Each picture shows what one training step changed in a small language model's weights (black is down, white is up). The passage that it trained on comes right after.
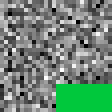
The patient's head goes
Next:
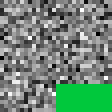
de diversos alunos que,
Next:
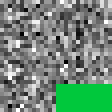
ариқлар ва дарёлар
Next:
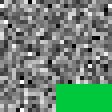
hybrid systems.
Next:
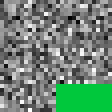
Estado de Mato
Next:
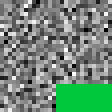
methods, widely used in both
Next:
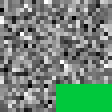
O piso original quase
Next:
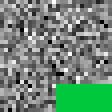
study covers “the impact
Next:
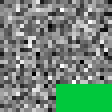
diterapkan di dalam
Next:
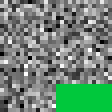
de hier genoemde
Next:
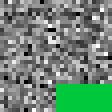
Nung, one of the fathers
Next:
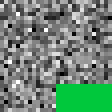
activities and the possible risks that
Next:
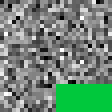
kepentingan pribadi,
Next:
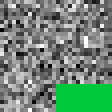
important to reuse the material to
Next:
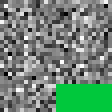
estas cuatro unidades en las
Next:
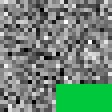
Ganguli and S.
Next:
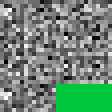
conține în corpul
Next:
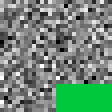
время как при
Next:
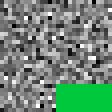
– zespołu
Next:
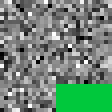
ham so‘z borgan.
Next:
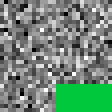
make almost same products using
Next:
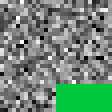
Zagloel, T. Y.
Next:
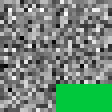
imkoniyatlaridan kelib
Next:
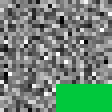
In some applications for wide band
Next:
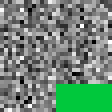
be obtained using (1):
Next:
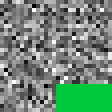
in the study group and -3.4
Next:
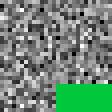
pertumbuhan organ
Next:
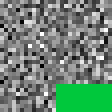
Ni^{II} complex shows
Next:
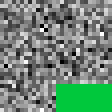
future wireless
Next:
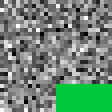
generation. We start with a
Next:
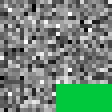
juntos, criar uma
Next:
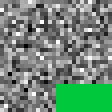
tüm ülke
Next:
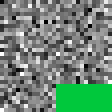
От направените
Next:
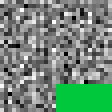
супругу после
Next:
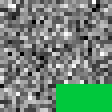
Normalize the image to a
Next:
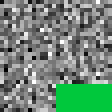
for the purpose of present
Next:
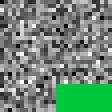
values, even if approximated,
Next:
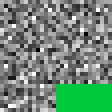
[13]. Результати та
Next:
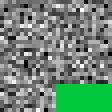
de Lei (PL
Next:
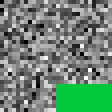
Boehman, A.
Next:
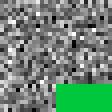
Ushbu yillari
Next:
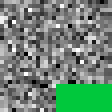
Pemaknaan semacam
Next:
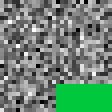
visions » meeting de
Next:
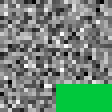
adăuga apoi la
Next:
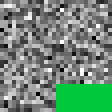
the participation of local community
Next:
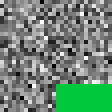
mesures comptables sont
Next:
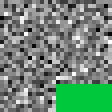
monogonont rotifers:
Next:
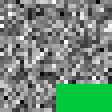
of sentences, you can
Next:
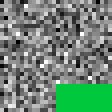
minimizar y eliminar
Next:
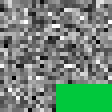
and writing essays can be
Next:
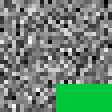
determine the ideal pixel
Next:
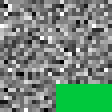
встановити загальні
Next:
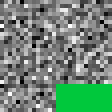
on specific (Horizon
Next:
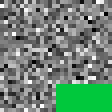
tipo documental, por
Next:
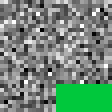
uning zaiflashuviga
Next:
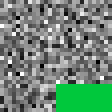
одного из последних
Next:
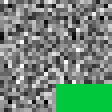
ifoda zamonaviy
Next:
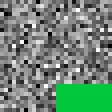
increased, telenovelas
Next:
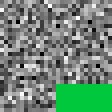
Body Surface
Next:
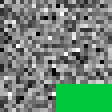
bo‘lmaydi, deb
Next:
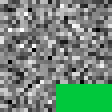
man gesagt hat,
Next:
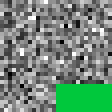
между разумной
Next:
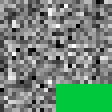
викладачів та
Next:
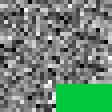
de los individuos a lo largo
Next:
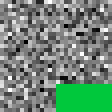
world [8]. Although some
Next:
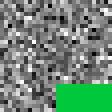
problems in the study. Due to
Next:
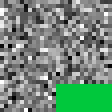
от субатомного и до
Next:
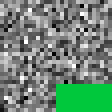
came out the contribution of
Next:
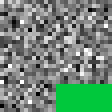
o impacto da oferta.
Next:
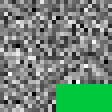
User entered text
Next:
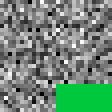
Public Governance under the
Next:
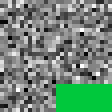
it is here. In 2018,
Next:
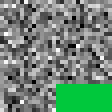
Оценка уровня
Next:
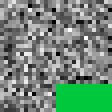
of 2.5 GS. The
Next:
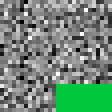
it did not make it
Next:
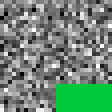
of the task errors.
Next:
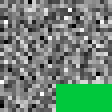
summaries are available
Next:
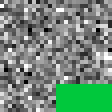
media. So, in this study,
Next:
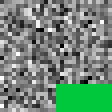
encouraged to add the
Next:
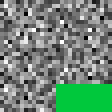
textual criticism, are
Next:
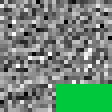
author, [PKS],
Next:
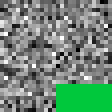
- fokusera på
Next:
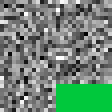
values of K for these branched
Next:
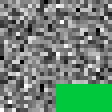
va fi una formală și va
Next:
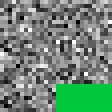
и зарубежных
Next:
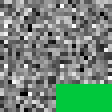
de Prud'homme et
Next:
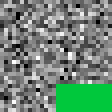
- длинные трасы
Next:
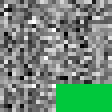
связано с
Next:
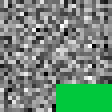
heritage also includes intangible
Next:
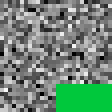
for amending the global
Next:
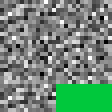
davlat va jamoat
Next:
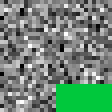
MAPP, which results in
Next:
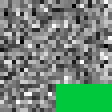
of randomized control trials
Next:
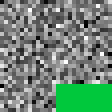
plain fabrics or the
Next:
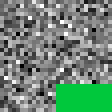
in firms. (ii)
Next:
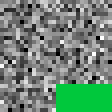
Исследования ряда
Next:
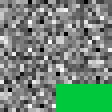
Т. П. Макалиш,
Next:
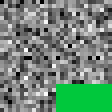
of clarifying the
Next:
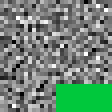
jogos como ferramenta
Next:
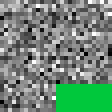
it can deliver a large k
